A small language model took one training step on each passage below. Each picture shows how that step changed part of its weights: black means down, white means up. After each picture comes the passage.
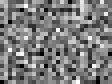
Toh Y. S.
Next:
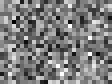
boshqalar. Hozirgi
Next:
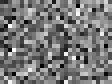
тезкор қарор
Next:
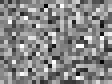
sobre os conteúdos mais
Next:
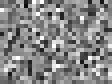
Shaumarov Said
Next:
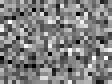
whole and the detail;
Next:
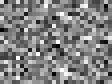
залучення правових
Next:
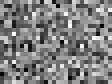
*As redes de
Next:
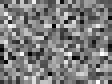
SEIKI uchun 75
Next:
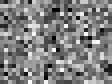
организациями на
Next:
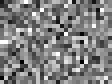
podendo agravar
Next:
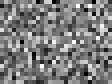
ma moller, y també
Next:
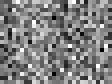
на їхню
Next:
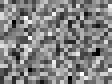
O desenho desta
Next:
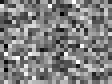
брали по два
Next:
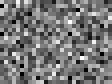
wird, ist es auch
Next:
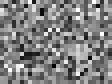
of different modes the
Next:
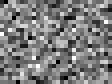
berilsa, keyin
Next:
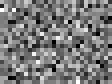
manfaatlari, mulk,
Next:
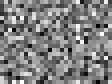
material with variations in
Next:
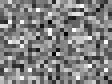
de los demás. Es una forma
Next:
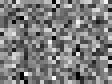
sociology of culture,
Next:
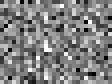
оң ықпал
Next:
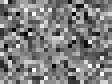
otros momentos es
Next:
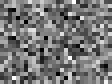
IX горизонтлар
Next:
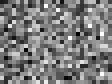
за счет того,
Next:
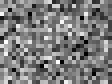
(HBIM) se
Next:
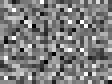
произведение с
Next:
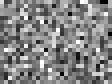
ocasione que el
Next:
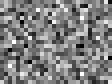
acte d'association avec
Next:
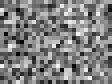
un outil en libre
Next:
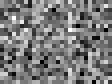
la investigación involucre
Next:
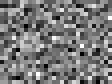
is indexed in:
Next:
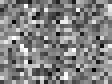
constatar que estão
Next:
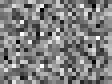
von den Brücken
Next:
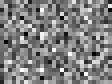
округа Саранск
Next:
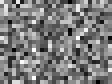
verwacht dus,
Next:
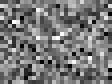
maqsad, darsni
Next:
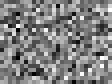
índice de
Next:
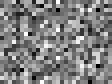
o'rgatish uchun
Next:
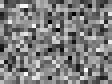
conforme a Figura
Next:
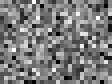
en hiver, elles
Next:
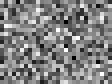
positiva está,
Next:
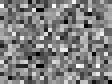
of Pandemic.
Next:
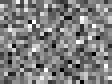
після отримання
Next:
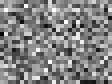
of citizens during
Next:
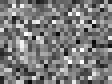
25. September
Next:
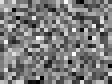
Nội. -
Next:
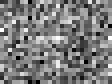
nacer... ¡La
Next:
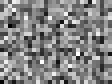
de polarizare locală
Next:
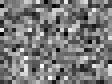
sagrado de la
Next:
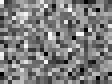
genetic defense
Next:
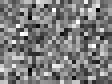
lograr. No se
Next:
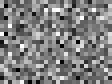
Saúde (1º
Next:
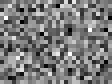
mazmunini, ta‘lim
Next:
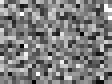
comunes y tensiones
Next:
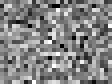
durch einen etwas
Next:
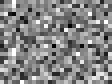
birinchi tabiiy
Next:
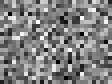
les ateliers, tout
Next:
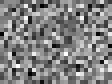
su vez, consiente sobre
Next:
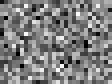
melynek az
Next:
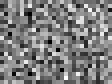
ritos de entrega de
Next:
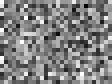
posizione come
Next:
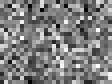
Madrid: Fundación
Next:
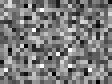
sem fylgja
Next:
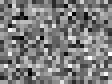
el estilo de vida
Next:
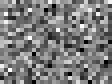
yaxshilash va
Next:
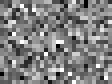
технологий и
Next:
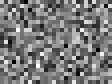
je s druge strane,
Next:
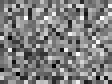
IR Pen. -
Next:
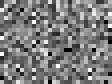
ilmiy ishlar,
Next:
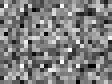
que conecta produto
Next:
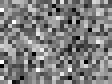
bilan bog'liqligini
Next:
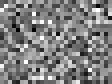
tabiiy davom
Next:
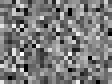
modern education system,
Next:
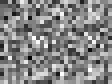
queridos durante a
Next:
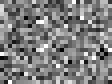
беради [1].
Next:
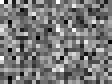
können bspw.
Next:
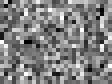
cuenta con una larga
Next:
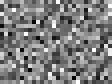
Vegetative state and
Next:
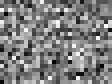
la performance dans un
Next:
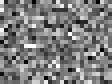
Решение сложных
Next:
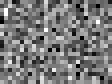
número ímpar
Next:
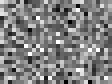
деятельности должны
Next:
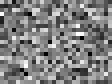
aangewend. Dit
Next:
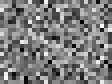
yosh bosqichlarida
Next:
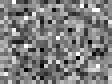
Ensino Fundamental das
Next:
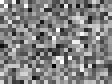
Nepretențios față
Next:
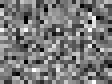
bir necha hujra va
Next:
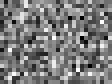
no desejo de
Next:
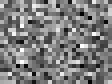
soil health. –
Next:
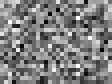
regional e valorização da
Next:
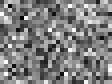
descrição das características
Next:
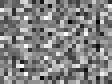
sea ó no sea,
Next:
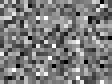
ro'yxati: 1.
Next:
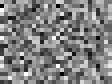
staves. The
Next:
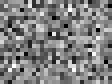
setiap suku
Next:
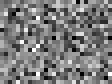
в Киргизии,
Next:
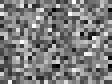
должен стать
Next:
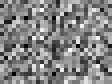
birliklari bugungi
